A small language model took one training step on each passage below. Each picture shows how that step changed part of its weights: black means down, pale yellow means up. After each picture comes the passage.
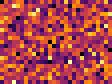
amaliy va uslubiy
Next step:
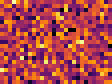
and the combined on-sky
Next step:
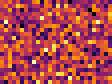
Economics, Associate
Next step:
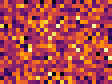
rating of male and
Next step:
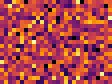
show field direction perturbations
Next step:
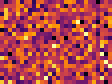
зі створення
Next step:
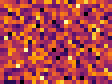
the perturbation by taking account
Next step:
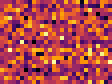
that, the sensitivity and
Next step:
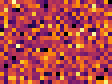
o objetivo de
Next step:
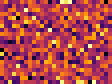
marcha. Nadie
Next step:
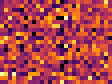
uylar tashkil
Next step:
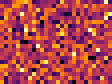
mos yordamchi
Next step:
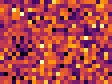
Applications, particularly
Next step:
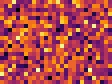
entfernt verwandt
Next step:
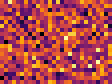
ülke olan
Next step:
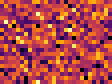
In \emph{International Conference
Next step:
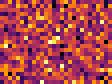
and accelerated bearing
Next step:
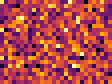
microwave yang terlalu
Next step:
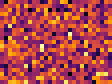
¹Final Year
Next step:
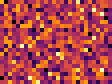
related data section aims to investigate
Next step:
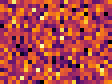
According to the constitution and the
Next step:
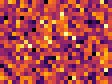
quantum systems have become feasible
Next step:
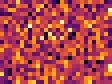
has been shown to affect
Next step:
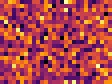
HI emission feature at the
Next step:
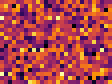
uma visão determinista
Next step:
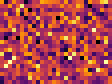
shown in (c). After the
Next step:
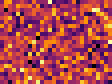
author mentions the costs in
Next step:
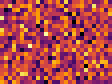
en tomar una actitud
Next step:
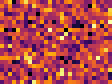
functie vervulling
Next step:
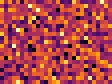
states that parental attention
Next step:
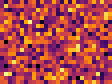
from the center of the grating
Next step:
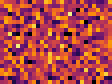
the neutron polarization parallel
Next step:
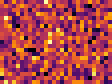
realistic head geometries allows
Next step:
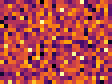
q D^2q\rangle =
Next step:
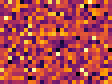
at the same site or path,
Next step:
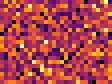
bass guitar should be the
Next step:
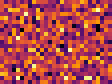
which can be immediately integrated
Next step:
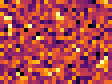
transformations and provide quantitative
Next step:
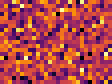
law remained a central issue,
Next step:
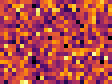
neuron $j$
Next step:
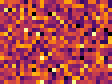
Hospital Zonal de
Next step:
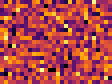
in stiffening positions
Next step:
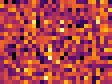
Squares SVR
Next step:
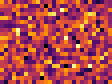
as cardiovascular
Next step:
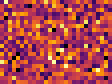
ook dit congres
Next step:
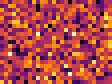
la concorrenza dei
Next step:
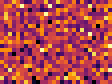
input data. Then we create
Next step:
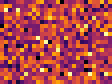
defined peak (concavity changes
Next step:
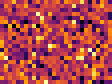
The results presented above show that the
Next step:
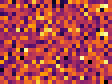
and serve to make communication
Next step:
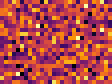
lack of drainage which
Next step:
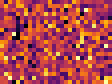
segundo momento, o
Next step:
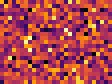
her very much in the class.
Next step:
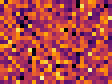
Leonelli¹, P.
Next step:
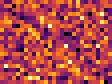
reviews show a negative time
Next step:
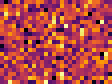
характери ва
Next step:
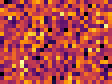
hammasi uchun go‘yo
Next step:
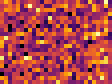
fungitsid bilan aralash
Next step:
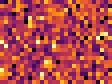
of nurses to provide
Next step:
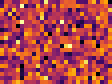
Sulton bilan Pir
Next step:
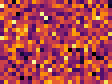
and its inhabitants.
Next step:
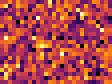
almost perfect
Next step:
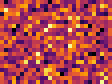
ва бошқа
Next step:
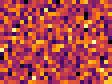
to the present day.
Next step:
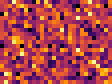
core moments with the surface
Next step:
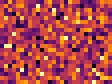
dematerialization of information
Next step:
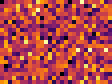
communications between the broker and
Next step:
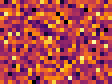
Гўёки тамаки
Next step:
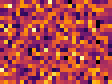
five patients (26.31%)
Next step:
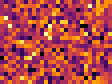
result, demonstrating the delay
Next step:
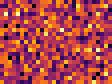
qilishi mumkinmi?
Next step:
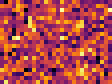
of globular clusters found
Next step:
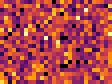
manera directa en el
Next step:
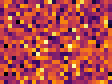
unga ta‘sir
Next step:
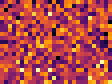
and establishes a relationship between the
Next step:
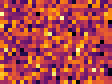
Definition DMP Data
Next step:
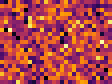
of its previous circle, became
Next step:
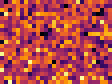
группе сравнения
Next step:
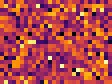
com a série
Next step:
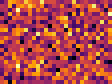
post and core restorations
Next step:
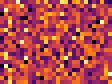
lines.} \label{Figure2}
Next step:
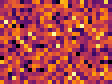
PBC or PSC and,
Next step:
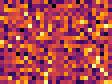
where image features from one source are
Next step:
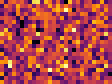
Mediastinal window
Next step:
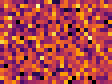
unpublished papers. In
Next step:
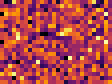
соединений с
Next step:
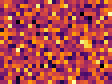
until it is too
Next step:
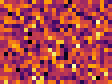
the siliceous rocks
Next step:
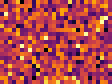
почв. Кроме
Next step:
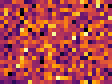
olish vazifasini
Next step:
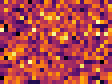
zamonlarda davlat
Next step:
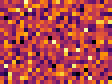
insights into networked lives and
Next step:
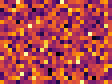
can linearly approximate the
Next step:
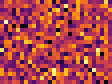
Mythen sind:
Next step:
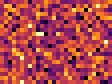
their effect is seen only below 200
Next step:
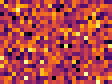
decreases, diverging as
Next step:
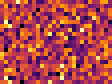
the Nationalist Paradigm
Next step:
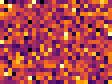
5.6 Differences between
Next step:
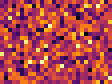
va salbiy jihatlari
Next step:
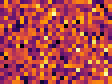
pain and anxiety that
